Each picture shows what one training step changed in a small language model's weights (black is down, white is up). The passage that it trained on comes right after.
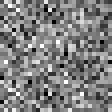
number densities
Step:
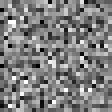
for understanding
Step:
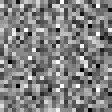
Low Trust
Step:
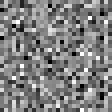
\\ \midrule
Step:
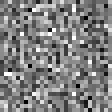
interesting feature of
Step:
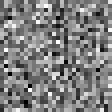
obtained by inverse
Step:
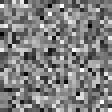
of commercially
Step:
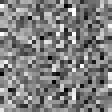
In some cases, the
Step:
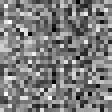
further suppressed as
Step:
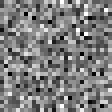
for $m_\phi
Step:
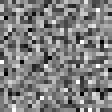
in several
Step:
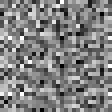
is shown in the
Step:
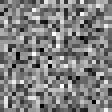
from analyzing
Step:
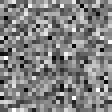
online) Density
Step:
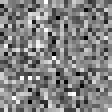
vector of the
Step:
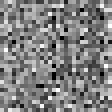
neglected when the
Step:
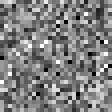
correlation over a small
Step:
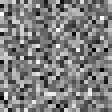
in Miniball
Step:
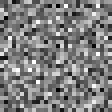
a secret,
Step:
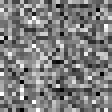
system development and
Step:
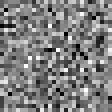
on the relation between
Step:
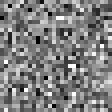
the overall behaviour
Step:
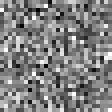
the system model and the
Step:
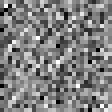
show that there is a
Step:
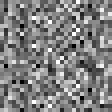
MLS |
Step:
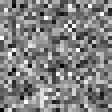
complicated components
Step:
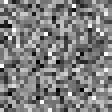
while $C_c
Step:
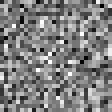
into list reward
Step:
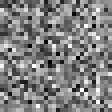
Area of
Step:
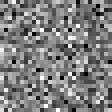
These three types of
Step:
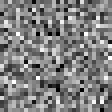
more detailed
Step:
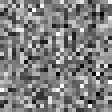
results in just a
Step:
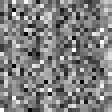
it does not reduce
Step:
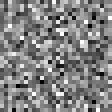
CRE properties described
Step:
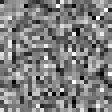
We map a
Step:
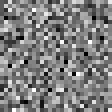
gauge invariance,
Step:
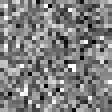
provides the most
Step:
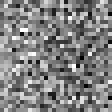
stress at the
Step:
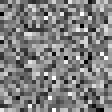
beams. The significant
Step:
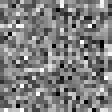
those relatively nearby
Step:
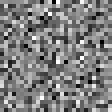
in artificial
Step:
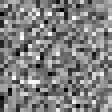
we have chosen
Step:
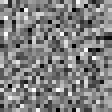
The correction wave is
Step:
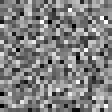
The circular velocity
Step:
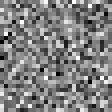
show that the Small
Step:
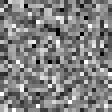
no detailed emission
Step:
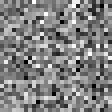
production cross section in
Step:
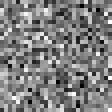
suppression of the
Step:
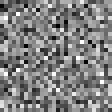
of motion of
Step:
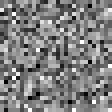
of the BCF
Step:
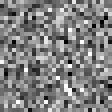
contains matter
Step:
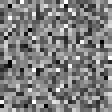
in these calculated values
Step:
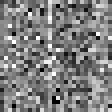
jet launched
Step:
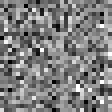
example to observe
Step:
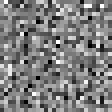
in a storage
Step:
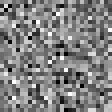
average value of the order
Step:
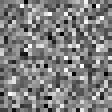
Fermi surface
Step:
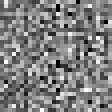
exploration during
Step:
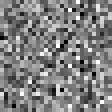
UT $k$
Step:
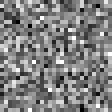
the future,
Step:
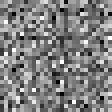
negative, and is
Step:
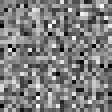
with time for a single
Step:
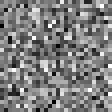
with the basis
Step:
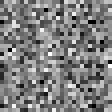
panel), respectively. The
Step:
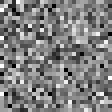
Only valence
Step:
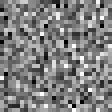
have ignored
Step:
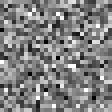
only (for the first
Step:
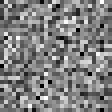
such distortions.
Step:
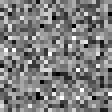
different classes of
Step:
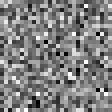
each statistical
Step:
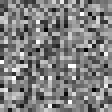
of the training data
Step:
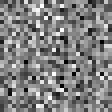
is no need for
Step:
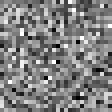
the framework's
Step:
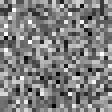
one of the decay
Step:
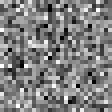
$\gamma$. Each
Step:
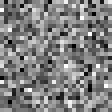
mass transfer effects.
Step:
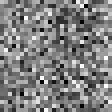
its construction.
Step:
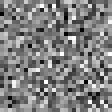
allows the singular
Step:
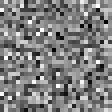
execution and
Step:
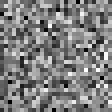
during training.
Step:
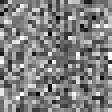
that the models obtained with
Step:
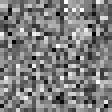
more complete discussion
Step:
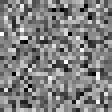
big data in
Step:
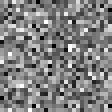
algorithms whose
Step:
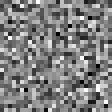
law with dust
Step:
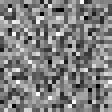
long as there is
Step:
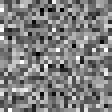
We leave a further
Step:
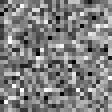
that are required to
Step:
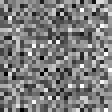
and $R$ be
